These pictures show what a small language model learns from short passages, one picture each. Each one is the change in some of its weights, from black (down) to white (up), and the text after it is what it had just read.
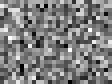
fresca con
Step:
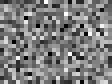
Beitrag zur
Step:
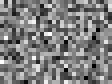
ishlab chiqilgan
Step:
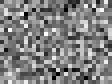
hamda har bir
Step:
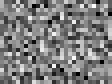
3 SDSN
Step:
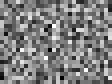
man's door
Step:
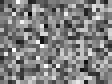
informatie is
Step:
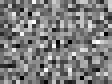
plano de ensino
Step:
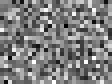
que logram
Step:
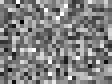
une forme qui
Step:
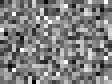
formation of
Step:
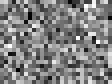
asarida ham
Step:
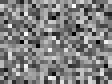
все кажется
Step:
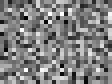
et al.
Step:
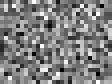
in Education.
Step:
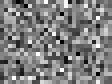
de leitura
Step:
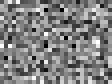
kelib chiqib
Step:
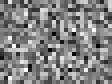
з іншого
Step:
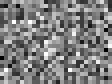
de risc
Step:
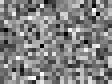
stimă și
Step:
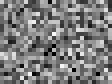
outros possíveis
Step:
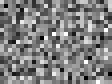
formas de
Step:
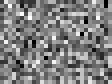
e Redação
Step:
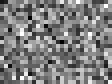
finalising the
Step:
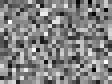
to students.
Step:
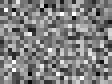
it is necessary
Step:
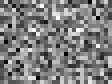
a malária
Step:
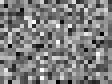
exemplo a
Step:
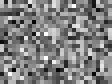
esa barqaror
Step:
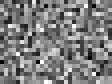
A importância social do
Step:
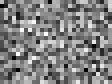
do Estado, para
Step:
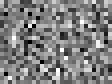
sistema educativo.
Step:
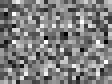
la educación.
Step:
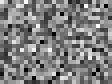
listed in
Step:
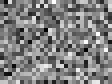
aniqlash, shakl
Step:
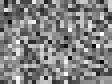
realidad que
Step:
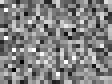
listadas na
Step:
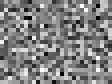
dan S.
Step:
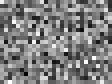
que visa
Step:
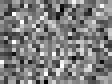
la utilización de
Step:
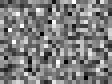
су реални
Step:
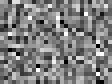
noch nicht
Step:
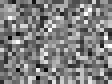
incluyen un
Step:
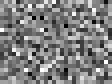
que lê.
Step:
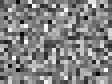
использования данного
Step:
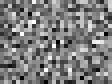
plano de
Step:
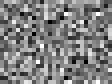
IA como
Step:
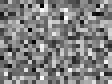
3º, são
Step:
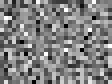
and semantic
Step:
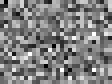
na área de
